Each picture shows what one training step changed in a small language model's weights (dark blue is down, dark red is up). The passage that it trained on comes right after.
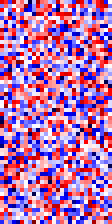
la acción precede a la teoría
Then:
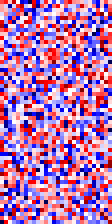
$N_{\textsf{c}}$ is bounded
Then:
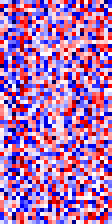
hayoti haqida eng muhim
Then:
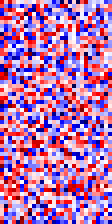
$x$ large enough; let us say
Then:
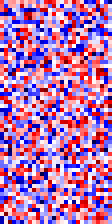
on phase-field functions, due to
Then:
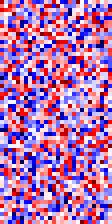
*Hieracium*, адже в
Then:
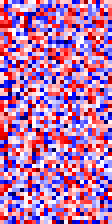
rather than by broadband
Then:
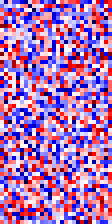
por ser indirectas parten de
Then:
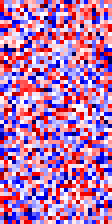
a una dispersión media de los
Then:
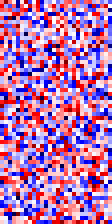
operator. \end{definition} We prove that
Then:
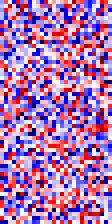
that if $(M, g)$ is a
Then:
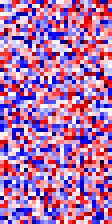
Department of Surgical
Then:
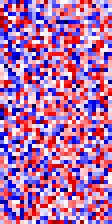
\cdot \bvcp = -
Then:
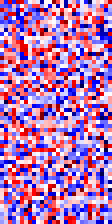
check to all detected CHIME
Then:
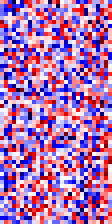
the top of the RGB and near the
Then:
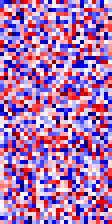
this in mind, the same rate-based
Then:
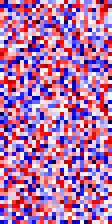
entnommen wurden, sind
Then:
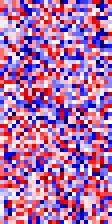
Er moet uiteraard voor
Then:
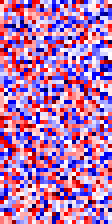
limit cannot be closely attached to
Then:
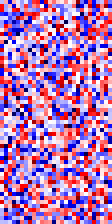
of the long-period population which have
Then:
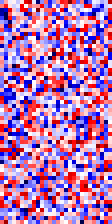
to inverter switching and are
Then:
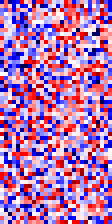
z\right\Vert <c$. (Here
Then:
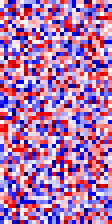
janrlarda professional
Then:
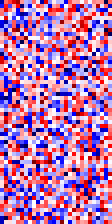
radical polymerization of
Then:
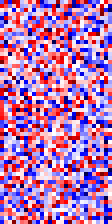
relative to other factors that contribute to
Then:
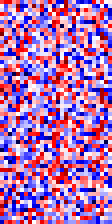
\end{itemize} \end{lem}
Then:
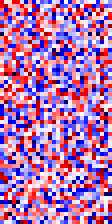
associated to a~2-adapted frame
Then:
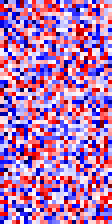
is of crucial importance, as the
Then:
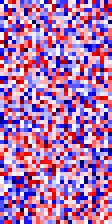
parameters and the Sun-Earth
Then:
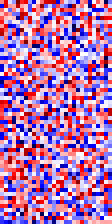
vulnerabilities, to strategic
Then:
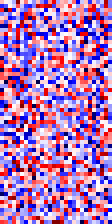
with the same definition of $\leq$ and with
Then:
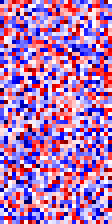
$\mu$ becomes larger and larger alone,
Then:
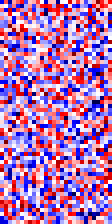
ésta aparece como propuesta
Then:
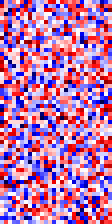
the nuclear spins were fully
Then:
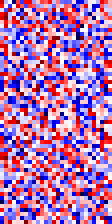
& A. Margaryan,
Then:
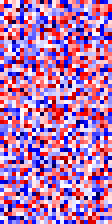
overall water resource planning problem
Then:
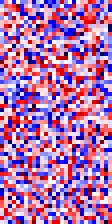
to zero at $Y>>1$.
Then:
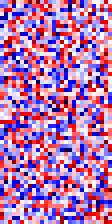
However, all of these prior studies used
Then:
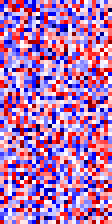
buferi bilan ishlash
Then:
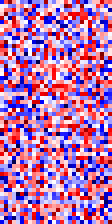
that $f_n(z)\in
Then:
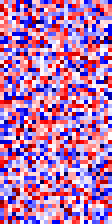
note that by employing exactly the same
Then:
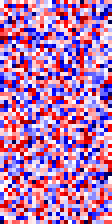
em parte permite perceber o
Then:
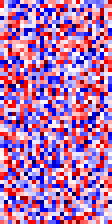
позволяет сделать
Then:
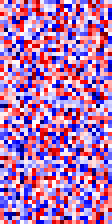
B. \ee However, the direct analysis of
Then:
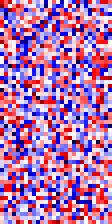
в аналіз конкретних
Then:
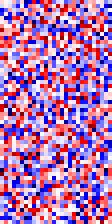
theories like ring kinetic theory
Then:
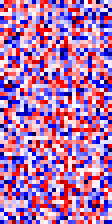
$X$. Similarly $X\to
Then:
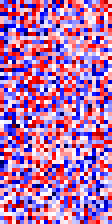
o'рта Individual
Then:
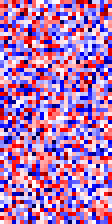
particular string surface parametrization). We use
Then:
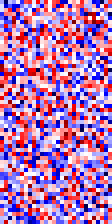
and granulation on detection sensitivity
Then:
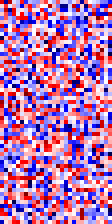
que, "el primer objetivo es
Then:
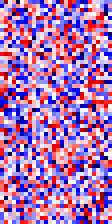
a system. Sec 3. derives some general
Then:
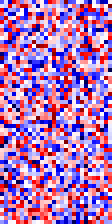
ancient Greece;
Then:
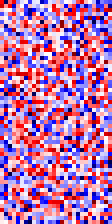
we recall here two classical results on the
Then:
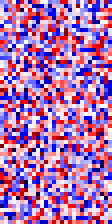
\end{equation} where $\eps \ll
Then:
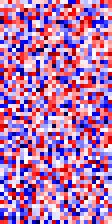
equations in the $S_z=\pm
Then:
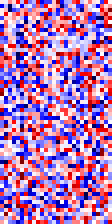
glasses show that a significant part of the
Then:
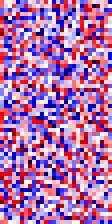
ou na realização de quaisquer
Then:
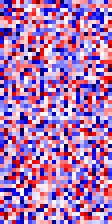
with the same period as the photometry.
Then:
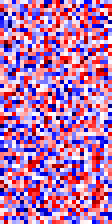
the matrix-function \begin{equation*}
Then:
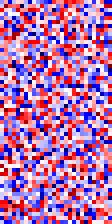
componentes, se tuvo la
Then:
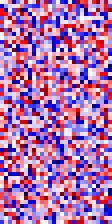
example, conventional constraint counting would
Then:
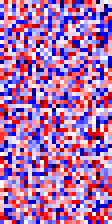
o`rtoq bo`lishini
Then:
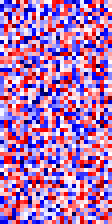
в зерне белков и
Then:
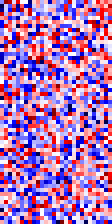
parameter vector $\boldsymbol{\mu}^{(*)}$ and
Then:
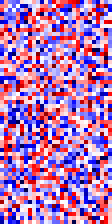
perpendicular to the shear flow
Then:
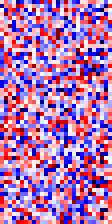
pode adaptar-se às
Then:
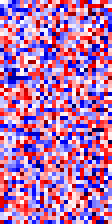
c}$ since it does not include phase
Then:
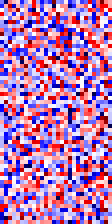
we give a direct proof of this expression. In
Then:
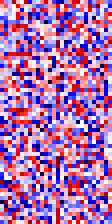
dan diberi kode untuk
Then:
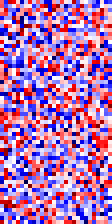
QFT paradigm. Let
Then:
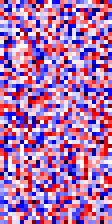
ve M3 oluşturulur.
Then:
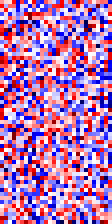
for inflammatory bowel
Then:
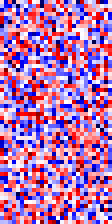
that the total quadrature error is less than
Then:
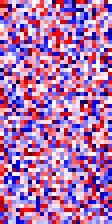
the diffusive limit} The model problem considered
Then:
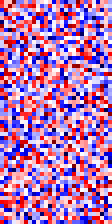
GP, sugerindo a
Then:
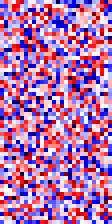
The last tedious computation shows that
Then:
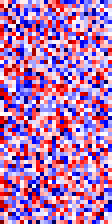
open subset $\bU_i$. Thus
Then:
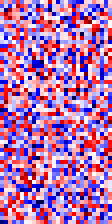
molekulyar diagnostika
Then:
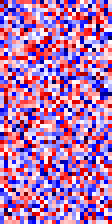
на організацію
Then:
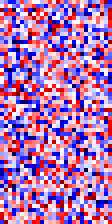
the Hill estimator [see Hall and
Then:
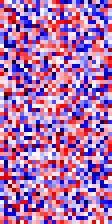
niet uit het oog,
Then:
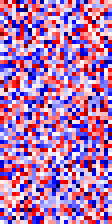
to non-degenerate simplices
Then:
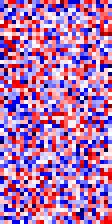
with $n>2$, since the few
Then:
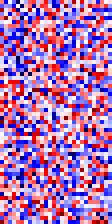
Phys. Chem. A {\bf
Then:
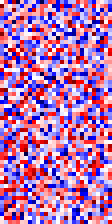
бўйича янги
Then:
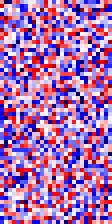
to the BLS peak. We then
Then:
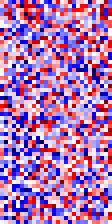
(item 1) separately for the two systems
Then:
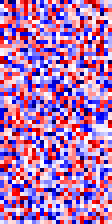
как впервые
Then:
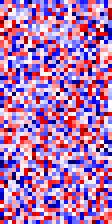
inversores, de los medios
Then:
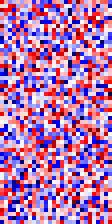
term in these generalized Jacobi
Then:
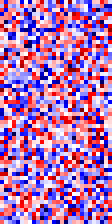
pretensión de atender en todo
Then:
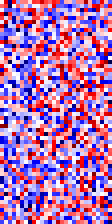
there is a unique function }% \[
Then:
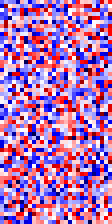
beginning with the epoch
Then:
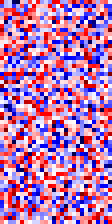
zaakceptowanie jego
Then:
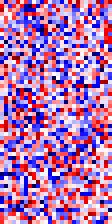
collected data indicated by black
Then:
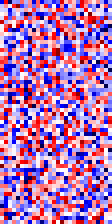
\ref{prec1}.} By
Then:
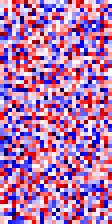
that branches through the appropriate trees
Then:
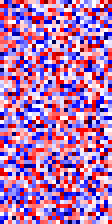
operator pair, instead of $(Y,
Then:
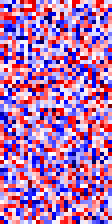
is somewhat artificial.
